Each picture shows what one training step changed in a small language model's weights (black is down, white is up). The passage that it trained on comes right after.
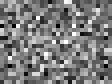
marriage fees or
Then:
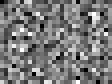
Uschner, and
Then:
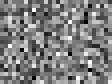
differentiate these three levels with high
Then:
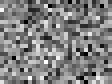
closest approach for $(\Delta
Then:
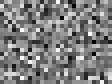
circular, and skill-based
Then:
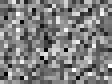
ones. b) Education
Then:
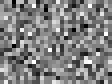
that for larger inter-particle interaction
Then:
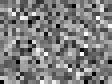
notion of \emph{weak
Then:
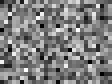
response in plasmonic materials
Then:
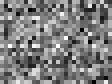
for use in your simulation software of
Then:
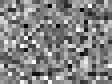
set to be equal, and one is
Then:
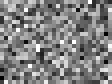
the biodegradability of the
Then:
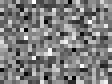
write the coherent state path
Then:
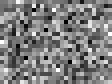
is enhanced due to the coupling to
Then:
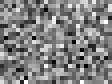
argument given above. A more
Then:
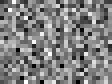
a definition of 'disadvantaged
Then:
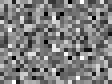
government and private
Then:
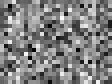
traversable wormholes
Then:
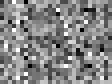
, \end{align} where
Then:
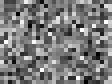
C, Python and
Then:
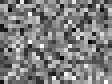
this can be rigorously
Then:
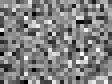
correlation are very noticeable, leading
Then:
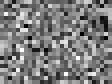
clean the clay
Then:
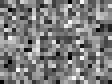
better in converting the waste and
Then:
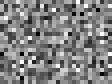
while the second part of the parallel
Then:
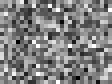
to model language context. This
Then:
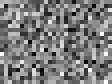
Method Association rules
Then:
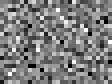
semi-major axis is
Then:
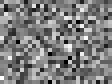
through a vertex involving a
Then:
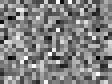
dramatic improvement in the detection
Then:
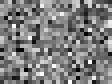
to repair skin wounds
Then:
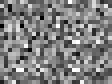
before the expiration of the
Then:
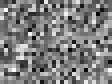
imaging scientist with
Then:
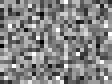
partial retardation effect. However,
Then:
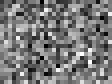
of Jy/beam to
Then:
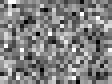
particular properties of the merging
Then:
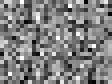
communication are created and utilized in
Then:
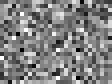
to the deteriorating state of
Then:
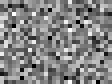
\langle N_{ \rm
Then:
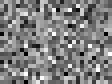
For our analysis, we assume that the
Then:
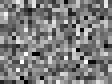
to the two-point function of
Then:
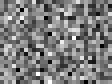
of realities. The artist
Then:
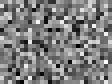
instructions to run it How
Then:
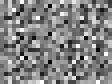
suggests that reliability levels
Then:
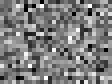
worsening of skin
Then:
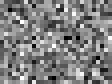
120th Street,
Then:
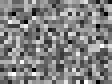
Other category (from Table
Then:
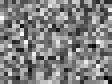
in accessing BPJS
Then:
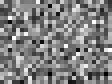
i.e., it can not exist
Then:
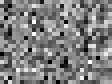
quality to be used in in
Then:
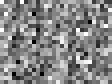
mean squared displacement
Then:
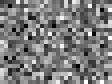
with VSD in our study we found
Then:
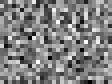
the unutilized OLT
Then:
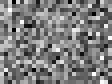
is rewritten into the
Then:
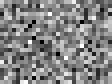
used either decorticated or
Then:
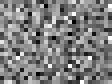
robust. On the other hand,
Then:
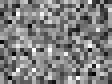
the North Atlantic
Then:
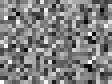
speed of 3000 rpm for
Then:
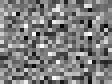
{\bibfnamefont {T.~T.}\
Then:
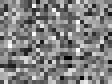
[K]. Finally, in order
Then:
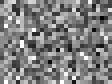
and the subsequent solving
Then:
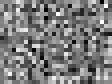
of information were organized to
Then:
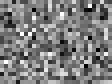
for the selected overflow-underflow
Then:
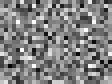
a strategy for LG tests,
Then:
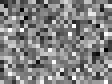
original system plus a pair of
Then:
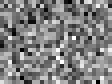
breaking field $X$ to the
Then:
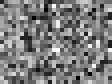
staff–learner ratios,
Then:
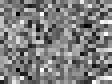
1's Monthly Case
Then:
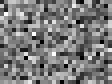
concentration the simple exponential shape can
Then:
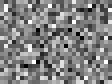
of 160 keV indicates that this
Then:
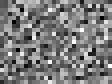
through one or more of these components to
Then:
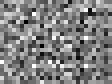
point. Finally, a
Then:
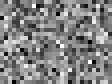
*Building and
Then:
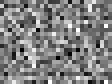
a radius of curvature
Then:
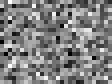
Inventory, the highest
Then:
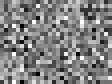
H.L., Mondal,
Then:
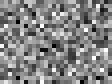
acceptable molecular-scale
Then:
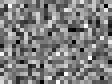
topical issue whenever sustainability
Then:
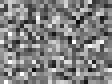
respondents), the quality of educational
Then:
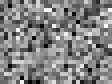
upon reasonable request.
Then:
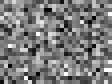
polymer collapse}
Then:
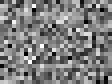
into the abdomen and
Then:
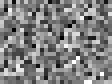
(Ali mohamadi
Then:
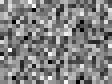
For example, to target a total capacity
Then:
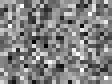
action [64]. For example, from
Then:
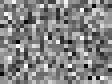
suppression capabilities within their
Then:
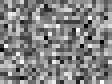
problem with initial data on a regular
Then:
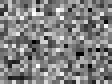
2D vector constructed with the
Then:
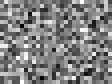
reasons, the main of which
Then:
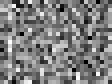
in “six key fields of urban
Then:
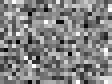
times with various parameters. The
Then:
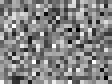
random walk around the initial
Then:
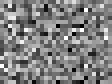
theory is also capable of
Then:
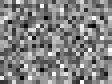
we generate a whole set of
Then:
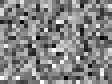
into gravitinos. As a
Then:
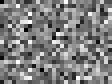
Exploratory Factor
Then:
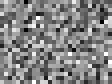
on buildings. Braced
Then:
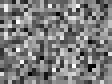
(typically 300) the
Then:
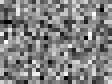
underlie every action and development in
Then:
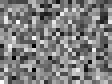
a gradual rise until
